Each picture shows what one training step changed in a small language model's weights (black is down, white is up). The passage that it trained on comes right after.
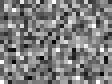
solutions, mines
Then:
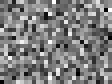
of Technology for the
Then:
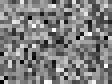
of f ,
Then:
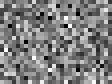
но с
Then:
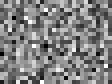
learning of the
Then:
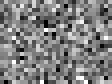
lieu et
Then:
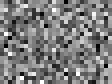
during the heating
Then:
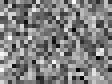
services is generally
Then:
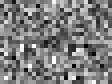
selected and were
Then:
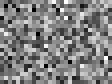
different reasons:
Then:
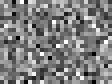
with the following
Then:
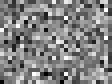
of study of three
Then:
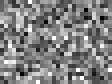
Testing is very
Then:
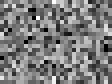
de biología
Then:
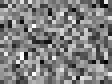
and realistically
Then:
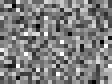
their stakeholder in their
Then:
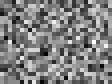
the DC
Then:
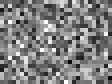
do valor de material
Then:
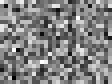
the table 2 shows
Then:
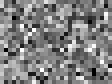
it can be seen
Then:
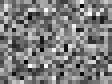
Again the experiment
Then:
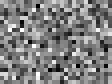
depth of >
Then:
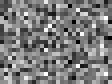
(gas of
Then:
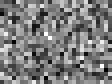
the adjusted
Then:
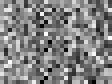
also seen as a
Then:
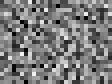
preventive treatment
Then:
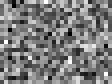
cuales se
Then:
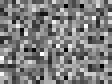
the other. There
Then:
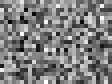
arrangements of
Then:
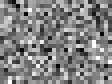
was 19 months
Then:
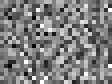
real; -
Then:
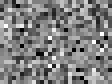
is well established in
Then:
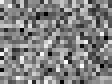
are discussed. The
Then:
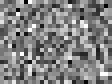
progressively over
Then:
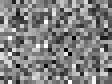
движения и
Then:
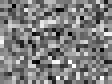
outside cultivation
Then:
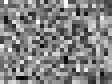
placement 10
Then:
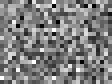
til kabi
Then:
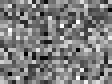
data management, data
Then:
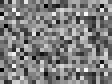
bir belirti
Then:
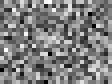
et al.
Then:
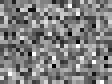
з підвищенням
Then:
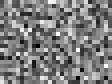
pode fazer com
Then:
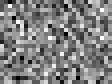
decisions. But
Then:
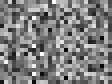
of the above
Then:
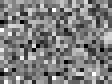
humans have with
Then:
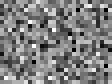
Method of Analysis
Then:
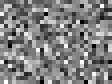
outcome [5,
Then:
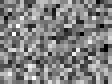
17-th International
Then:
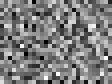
and recognition, low
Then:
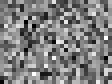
of satisfaction of human
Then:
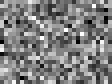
mantuvo la
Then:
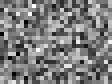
job entirely
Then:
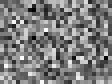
de casos con
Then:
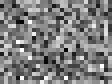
direction in the process
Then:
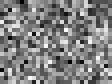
For **Aim
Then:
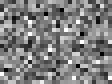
time (up to
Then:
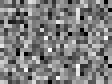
что слова,
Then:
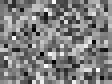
of Tobit
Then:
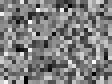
machines, information
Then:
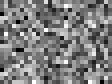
drenan en
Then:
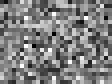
redução de
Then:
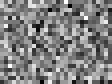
whenever this
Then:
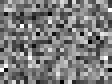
theoretical connection between
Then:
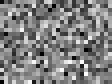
parking interventions in
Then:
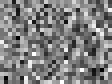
also play a significant
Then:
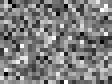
analizar. -
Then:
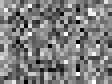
нарушение работы
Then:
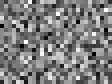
that receive human
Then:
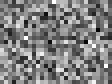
of rice
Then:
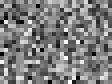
soil, where
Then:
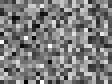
the learners in
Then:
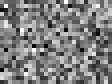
9 UST by
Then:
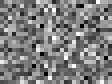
Tools for Data
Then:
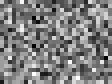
original value of
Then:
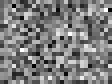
interaktiv jarayon
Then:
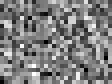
and duration of
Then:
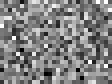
— Nong
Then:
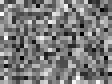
fitness. Table
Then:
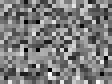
characteristics to improve
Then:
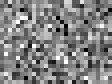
unstably and
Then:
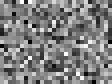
with generative
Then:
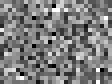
Globalashuv va
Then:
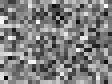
we prove a
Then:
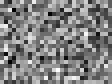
40 respondents, 17
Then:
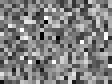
low hydrogen
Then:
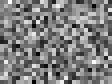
the universal set
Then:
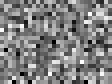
farmers employ
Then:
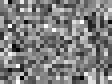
skipping the
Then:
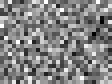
- Strongly
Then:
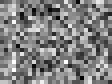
la langue est
